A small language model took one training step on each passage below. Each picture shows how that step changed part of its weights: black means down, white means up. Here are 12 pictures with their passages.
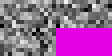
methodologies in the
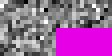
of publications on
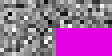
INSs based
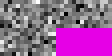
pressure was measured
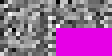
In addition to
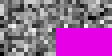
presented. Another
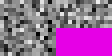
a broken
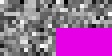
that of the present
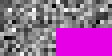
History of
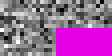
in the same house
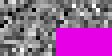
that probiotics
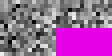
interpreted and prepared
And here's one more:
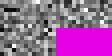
you to expand
